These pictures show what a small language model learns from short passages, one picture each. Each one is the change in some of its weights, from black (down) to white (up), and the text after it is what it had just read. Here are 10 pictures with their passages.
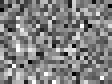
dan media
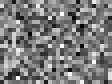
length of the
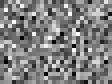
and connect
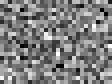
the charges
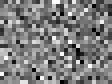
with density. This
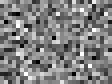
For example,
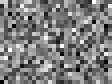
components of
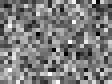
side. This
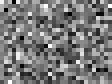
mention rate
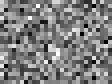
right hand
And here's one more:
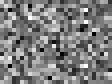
value to which the
